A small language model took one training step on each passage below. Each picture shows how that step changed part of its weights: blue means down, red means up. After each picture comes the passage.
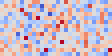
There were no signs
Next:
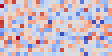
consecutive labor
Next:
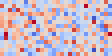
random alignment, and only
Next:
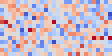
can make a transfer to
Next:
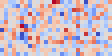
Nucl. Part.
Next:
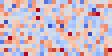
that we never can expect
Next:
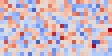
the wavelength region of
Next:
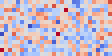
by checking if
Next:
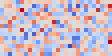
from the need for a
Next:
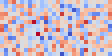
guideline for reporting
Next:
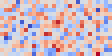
by increasing the coupling
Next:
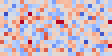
can fool any
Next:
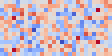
in which the tests are
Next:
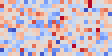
external review as part of
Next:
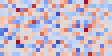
engaged and interested when
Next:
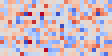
present work, a bulk
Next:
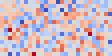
technique capable of producing
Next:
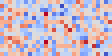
methods of direct production have
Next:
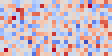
for each different window,
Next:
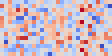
responsible veterinary
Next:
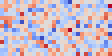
as part of the
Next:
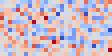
visual indications of
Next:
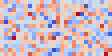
face is detected by
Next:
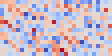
can be produced each
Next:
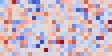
shown in Table I.
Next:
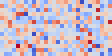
compare three textual
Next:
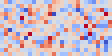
C_s as
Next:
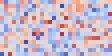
\item We analyze security
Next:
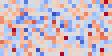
adopt angular-diameter
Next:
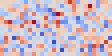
refined (split into
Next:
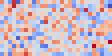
$x$ increases across
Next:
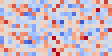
are subject to the identification
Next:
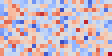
used as the embedding
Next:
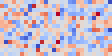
determination of the sign of
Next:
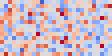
waters, which
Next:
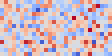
to several patent
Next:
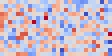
pipe. Thus,
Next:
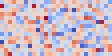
Preparation:** We
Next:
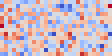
development and implementation of population
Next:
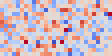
of “virtual
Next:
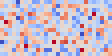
We utilized open-source
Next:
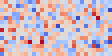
the Enhanced
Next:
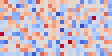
the genomics
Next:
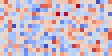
to nine points in
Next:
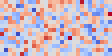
the curvaton,
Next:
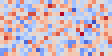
In fact, the stellar
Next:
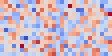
the key themes
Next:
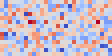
large uncertainty, we selected
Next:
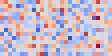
the efforts focus on
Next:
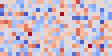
points about their involvement
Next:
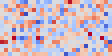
rotated at 60
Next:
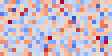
below the cloud base,
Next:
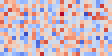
impact is crucial for planning
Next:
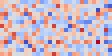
real data. The contribution
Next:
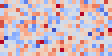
media containing various concentrations of
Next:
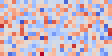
choice of a local time
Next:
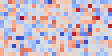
The taste for
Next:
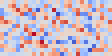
are hardly accessible,
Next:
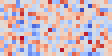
in isospin zero
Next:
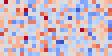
experiments were repeated for 3
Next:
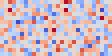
initially identify the necessary difference
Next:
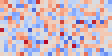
the text. To increase
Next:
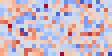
should be the $N
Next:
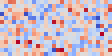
curves correspond to the solution
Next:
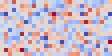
x_k \in
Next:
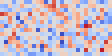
Genoa and
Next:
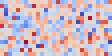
\rightarrow v$ in
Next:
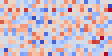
ways that is defined by
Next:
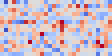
starting point is the
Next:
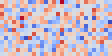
Sustainable Development
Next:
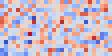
experience life as that
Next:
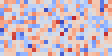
during drag. Two
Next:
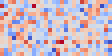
creation. The way
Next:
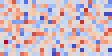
dependence of the lattice relaxation
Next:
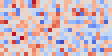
reactor core was
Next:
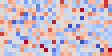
profile to describe the data
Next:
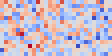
the pancake
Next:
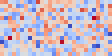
the nanostars in
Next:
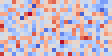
synthesized while
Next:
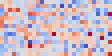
or RNA production,
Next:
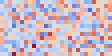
the way the users employ
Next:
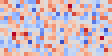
the composition values are given
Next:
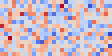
set E, such that
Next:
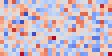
decrease negatively with
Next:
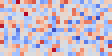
layers of the envelope
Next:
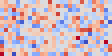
in products made from
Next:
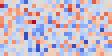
self-similar evolution
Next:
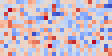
frames S' and
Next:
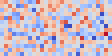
the universities to
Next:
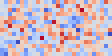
concerning nature and the
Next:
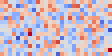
the geometry of their
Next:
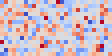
feedback matrix. Moreover,
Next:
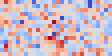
was defined as health
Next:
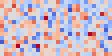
neighbors. In order
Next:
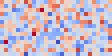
farmers than their
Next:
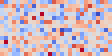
\quad k \geq
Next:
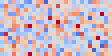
period research examining the
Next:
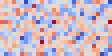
qubits of the pair
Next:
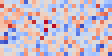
random coincidence events;
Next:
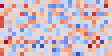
power quality indicators. The
